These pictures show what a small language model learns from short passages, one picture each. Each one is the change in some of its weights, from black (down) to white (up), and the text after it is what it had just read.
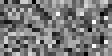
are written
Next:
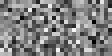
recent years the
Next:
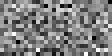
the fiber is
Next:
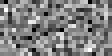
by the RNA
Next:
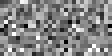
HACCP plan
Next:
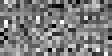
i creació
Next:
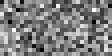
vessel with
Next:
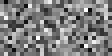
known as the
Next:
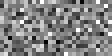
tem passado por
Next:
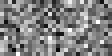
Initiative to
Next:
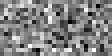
was actually
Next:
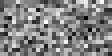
to compare the
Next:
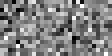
The growth of
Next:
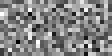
be calculated
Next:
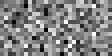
of international
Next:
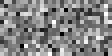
vez se basa
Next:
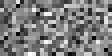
zijn de
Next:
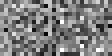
the implementation of each
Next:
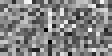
on the Variation
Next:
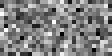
with no means to
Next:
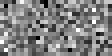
to ventilate
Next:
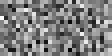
Evocations and
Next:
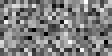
than the rates
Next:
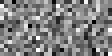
3 ve küme
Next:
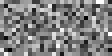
truss designs,
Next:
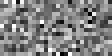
Number of
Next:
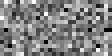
an ISCO
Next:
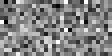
in suitable
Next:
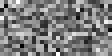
histories of
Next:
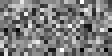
field. The different
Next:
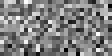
are produced by
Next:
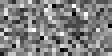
were analyzed
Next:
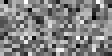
sensing plays an
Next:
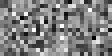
vector along the
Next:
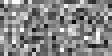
with a combined
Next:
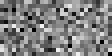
brain EEG
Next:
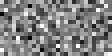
context both of patients
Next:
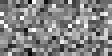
shu bilan
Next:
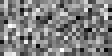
observed on the different
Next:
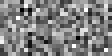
determined for the
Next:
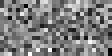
flight. The
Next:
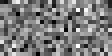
(4), we have
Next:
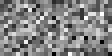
frequent in patients
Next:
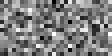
(1) is the
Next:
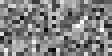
information. Following
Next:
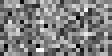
conducted. The
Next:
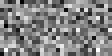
antes de
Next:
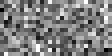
was held
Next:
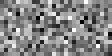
du projet :
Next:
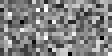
to filter
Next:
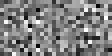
optimized using the
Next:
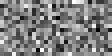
peers, which
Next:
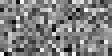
Materials of the
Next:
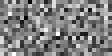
studies many
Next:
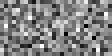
peer review process
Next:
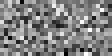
soliq yukining
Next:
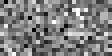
graphical presentation
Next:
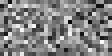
and resolving the
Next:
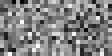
data protection
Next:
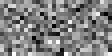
information and communication
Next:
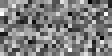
to that' if
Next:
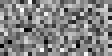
related to economic
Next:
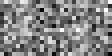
Journal of
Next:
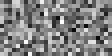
control. Obtained
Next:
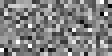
increase in their
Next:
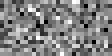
un contexte
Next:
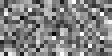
developed leading
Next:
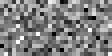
study data, making
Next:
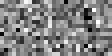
exam and time taken
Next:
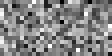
der inneren
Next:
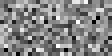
de dados para a
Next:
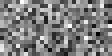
a specific and actual
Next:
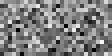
of the document.
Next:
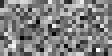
3) was more than
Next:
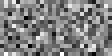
complex interaction is
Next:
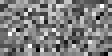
la definición
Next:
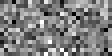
shown in Figure
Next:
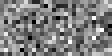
the surface not
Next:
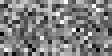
to sustainable
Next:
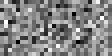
niños no
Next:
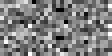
three models
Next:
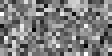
particles, energy and
